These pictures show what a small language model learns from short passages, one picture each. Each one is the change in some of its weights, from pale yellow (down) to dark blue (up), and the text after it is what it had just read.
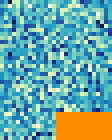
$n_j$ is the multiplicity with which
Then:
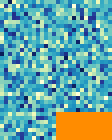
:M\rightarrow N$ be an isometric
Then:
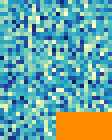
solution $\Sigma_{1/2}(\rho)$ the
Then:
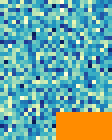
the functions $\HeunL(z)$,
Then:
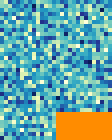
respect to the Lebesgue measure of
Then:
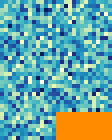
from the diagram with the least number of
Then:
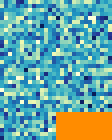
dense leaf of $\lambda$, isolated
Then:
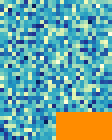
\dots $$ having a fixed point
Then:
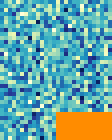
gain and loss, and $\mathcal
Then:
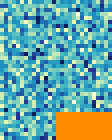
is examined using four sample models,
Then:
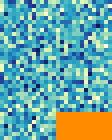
Gorenstein curve $C$ is called
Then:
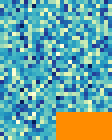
above 2 points. To regularize it,
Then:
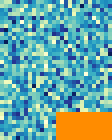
a covariant functor $\Sm/k
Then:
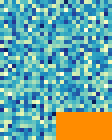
second-order system of differential equations
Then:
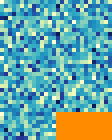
\'etant prise sur les
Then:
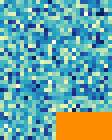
in terms of statistical robustness and
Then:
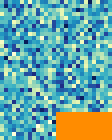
method are much smaller, and yet should lead
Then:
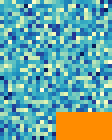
by the refined supersymmetric Cardy
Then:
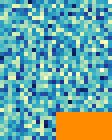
to the surface will displace solutes from the
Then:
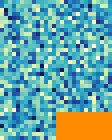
the Lebesgue differentiation theorem
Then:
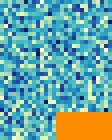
other system's Bloch vector. That is,
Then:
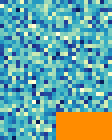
configuration space of distinct
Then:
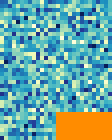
field of characteristic 0 with $Y$ connected.
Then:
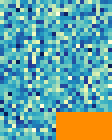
of much interest for classification
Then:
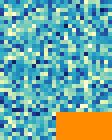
for automated pulmonary
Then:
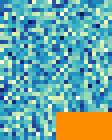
$n$ and parameter $\lambda_i$ just
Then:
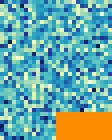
This generates a median-filter
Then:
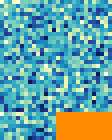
devices to form a network with certain
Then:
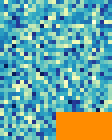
(\ref{fpn}). The second estimate
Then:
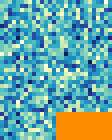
water samples could be kept in
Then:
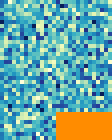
,0}_N, \end{align*} where
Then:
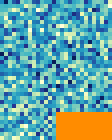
length of a chain (totally ordered
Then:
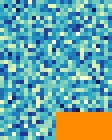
involved a match between a purely
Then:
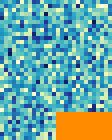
observation is that as we approach this fixed point, the
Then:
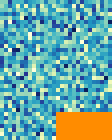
is true for \ $\nu = 1$ \
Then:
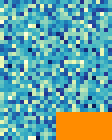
R. Fatemi, D.
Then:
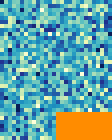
that the discrete symmetry relates degenerate
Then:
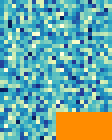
terms and electromagnetic energy momentum
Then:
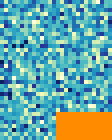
the volume form on $Z_{p^*}$
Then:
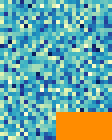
($\ge$6$\times$ shorter)
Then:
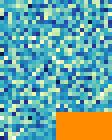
to types over $M$ of
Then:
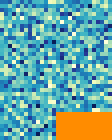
where we have only finitely many Regge
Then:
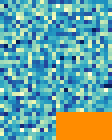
a cell of $P$, and that $c$
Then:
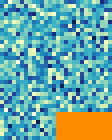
only for $E_6$ does the canonical
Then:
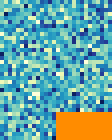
uniqueness of classical solutions to the
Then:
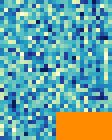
errors and thus gain in robustness.
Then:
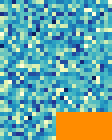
$G$-invariant bundle $P$.
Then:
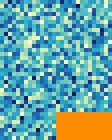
in the IR cannot be continued to the
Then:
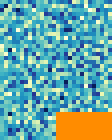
$2$ is rationally conjugate
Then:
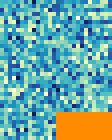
net zero trade balance, $\lambda =
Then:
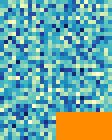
In addition, the optical emission of
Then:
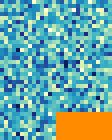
a similar computation, we have $$
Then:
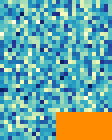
\subsubsection{Discrete derivative and
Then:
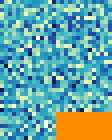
group of order $m$. We use induction on
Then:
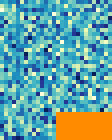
insulators. In the previous cases a
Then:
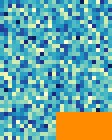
Mumford 1993). The natural
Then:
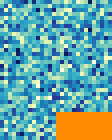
cylinder or the straight wall.
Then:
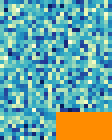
predicted number density of galaxies in a
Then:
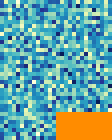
same holds true for the integral
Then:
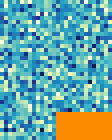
revelation allows for efficient outcomes
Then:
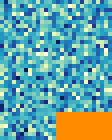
Floquet state and $\varepsilon_{\alpha}$ is
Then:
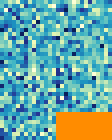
The gauge factor is $A_{ij} =
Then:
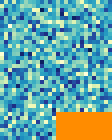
of a foliated manifold
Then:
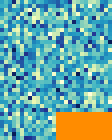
\begin{equation} H_j(n) =
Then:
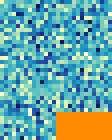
of coordinates in $\bR^2$
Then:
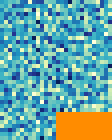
$A \cdot P$. According to Lemma
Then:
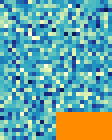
which cause integration through thicker
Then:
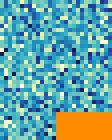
such as the theory of harmonic measure. For
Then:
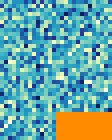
or trading volume (e.g.
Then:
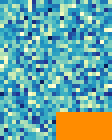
been broadly applied in
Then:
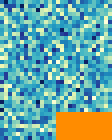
$\sigma$ used in the present paper we can define
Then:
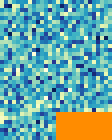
better, with 8B-parameter models
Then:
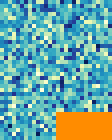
und $\omega_\epsilon\ast f\rightarrow f$
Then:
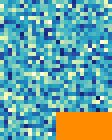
as a measure of our sources variability. The
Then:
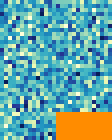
to $\Cal S$. \vskip .3in
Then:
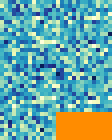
head-on collision with a large
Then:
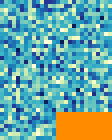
as the interval $(0,+\infty)$.
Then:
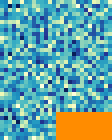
is a parabolic contact structure with
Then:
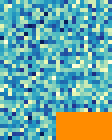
dx^j$ wherever $w\neq
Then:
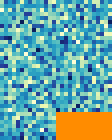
$\theta_{n}$ is equal to
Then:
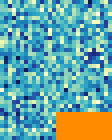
thus causes this failure of
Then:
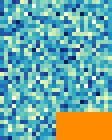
\tsf 1 2 \theta \eta, y -
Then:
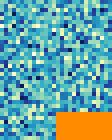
for photons transmitted from
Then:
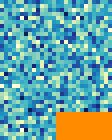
costs of medical devices and
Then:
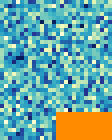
ensemble Hamiltonian
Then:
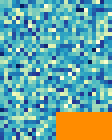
argument is based on the fact that if
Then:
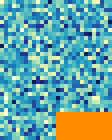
the averaged intensities are
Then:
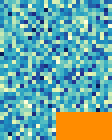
decomposition of these species. This study
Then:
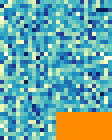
magnetic field is thus mandatory for spin
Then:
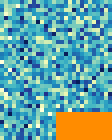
$G$ be a topological gyrogroup
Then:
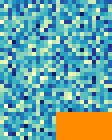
transformation. Then the p.d.f. for
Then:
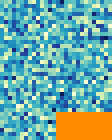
inspection, we suppose $\textbf{P}$
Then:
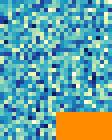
a bias voltage or strain are
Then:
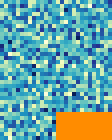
is trivially infeasible: to see
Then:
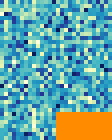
Proof. }} \newcommand{\qed}
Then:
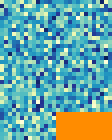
the eigenvalues. We note that
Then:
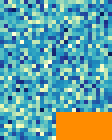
the commercial FEA software
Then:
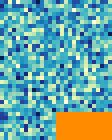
\subsection{States and events}
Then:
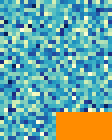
sight with the same limiting sensitivity as
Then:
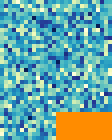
significance of readout at $f =
